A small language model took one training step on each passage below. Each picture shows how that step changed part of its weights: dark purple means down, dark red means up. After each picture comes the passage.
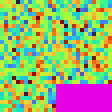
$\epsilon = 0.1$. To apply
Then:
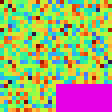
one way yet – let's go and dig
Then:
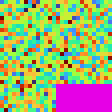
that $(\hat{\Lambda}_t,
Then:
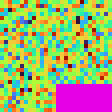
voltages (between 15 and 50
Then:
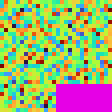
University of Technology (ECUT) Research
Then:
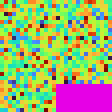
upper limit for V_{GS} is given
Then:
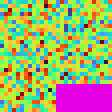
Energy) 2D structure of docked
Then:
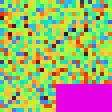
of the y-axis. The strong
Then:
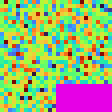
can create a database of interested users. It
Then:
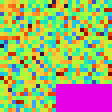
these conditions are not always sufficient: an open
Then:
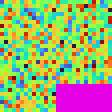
Because the thickness is less, the
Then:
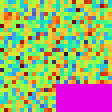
balance equations, the entropy inequality for the
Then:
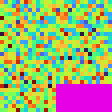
layout and typos. Parts
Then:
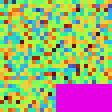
methods, and the reconstruction errors can be considered
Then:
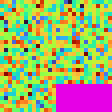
proven in [16], for the stochastic
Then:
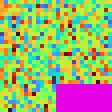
also gives a signifi- cant
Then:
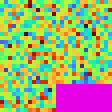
thermophysical properties of
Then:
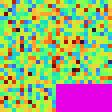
this article (fixing the volume of
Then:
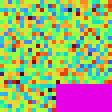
education system, expand the use of digital
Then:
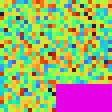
of Herbal Tooth Powder
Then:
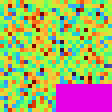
An epidemiological study was
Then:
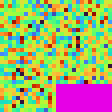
Then $cl (Z)\in
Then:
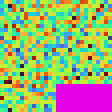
on logics algorithms. MaF allows users
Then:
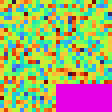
local labor, purchasing of local materials
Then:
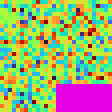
processes were the issues of concern in knowledge
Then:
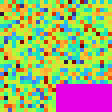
by the synthesizer tool and the
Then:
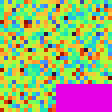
- 2\delta, \nabla_y
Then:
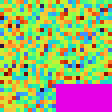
p$ such that $s<0,
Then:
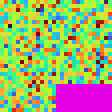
become alert and can quickly recognise
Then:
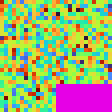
with 10⁻⁵M genistein and
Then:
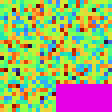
$k$-dimensional, a graph contains in
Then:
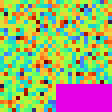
used widely such as DC regulated power
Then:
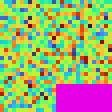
arising as a common stem with
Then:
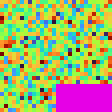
the molecular species. There is,
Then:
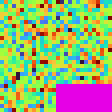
²¹ Freedman and
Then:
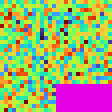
In general, the results showed that
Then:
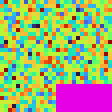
(G/R) no fit NO
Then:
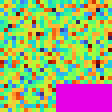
the ability to compile and interpret data across
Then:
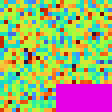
circle. In the same time, the image
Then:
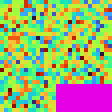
heavy caseload, and
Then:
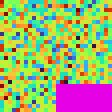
where $t\in \cc$ and
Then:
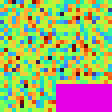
unstable foliation of the underlying dynamics.
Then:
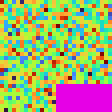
using Levenshtein Distance,
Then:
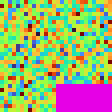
$ F\langle X|G\times
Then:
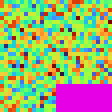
$u\in\calU$ and
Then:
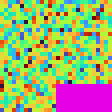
and they play a significant role to ensure the
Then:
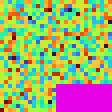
for cost-control, but the distance function
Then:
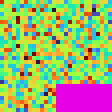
Assertion~(2) was first proved
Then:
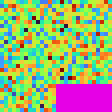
of NPAs and the recovery rate
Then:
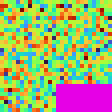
of reinforcement was put onto
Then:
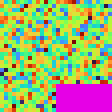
the EC_e values were decreasing after
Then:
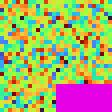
The Aral Sea ecosystem has been
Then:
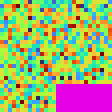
their therapeutic activities.
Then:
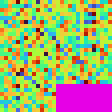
birth with current gender identities
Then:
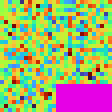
Long-term weight loss maintenance.
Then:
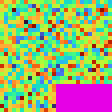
ms interval. Consequently, the signal will
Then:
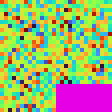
or objects without increasing factors that cause
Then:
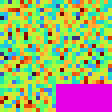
both devices which are capable of this
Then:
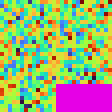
hand, the impact of organized crime on
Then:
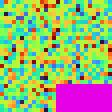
University Description Observations and
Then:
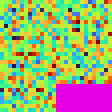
$n = 4$ biologically independent
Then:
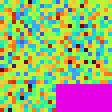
co-seismic offsets.
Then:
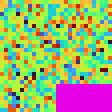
models with categorical variables. Some other authors
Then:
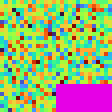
as rete mirabile. While
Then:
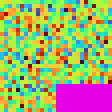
Consider partitioning of $\Omega$ into
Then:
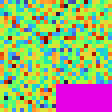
where the study took place. The questionnaire
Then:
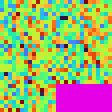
1770 33, European Union grant
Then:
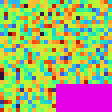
like in the case under consideration, and
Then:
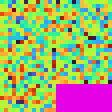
with the results in \citeVH,
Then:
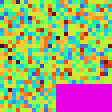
one number (0 or 1) for the
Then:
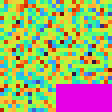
bien la cas, comme
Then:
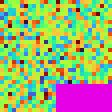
is absolutely continuous. So in
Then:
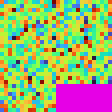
\, \widetilde{h}^{\frac{q
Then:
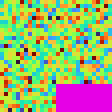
product topology. \item Let $0 <
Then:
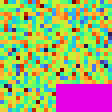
from any other by applying a finite sequence of
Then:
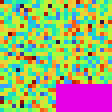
magnitude. Similar anxieties regarding
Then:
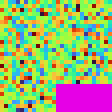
non-archimedean local field
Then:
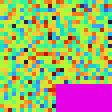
energy balance and may contribute to promoting the
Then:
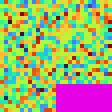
dt $$ As in the smooth setting
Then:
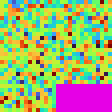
left and right halves of the curve
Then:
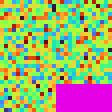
by operating the system was less than a
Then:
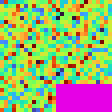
the degree distance are closely and mutually related
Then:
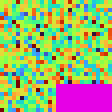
the idea of penitentiary institutions
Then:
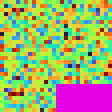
$t$ and is equal to $|\D
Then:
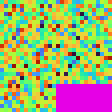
{}\to g$ is unrelated to
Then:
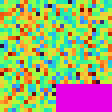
environment shows that most of them are of a
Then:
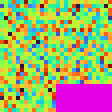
(contiguous subsequence) of
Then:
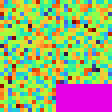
career goals or lack of opportunities within the
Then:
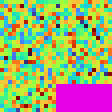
and objectives setting, consultation arrangements
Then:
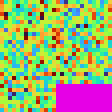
Random Intercept/Subject =
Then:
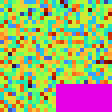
in the kernel of the regulator map.
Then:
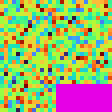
interpolating between a T like branching
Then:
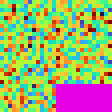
bound in the lattice. Now, since
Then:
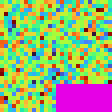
view of Dr. Nira
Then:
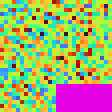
All these examples happen to be harmonic
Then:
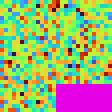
$4\mid y$ then
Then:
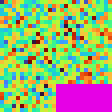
iteration, trials will be executed at
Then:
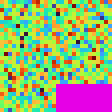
on test construction in order to improve students'
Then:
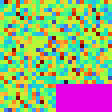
by the RMC Research Ethics
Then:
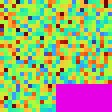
of Education, NCERT,
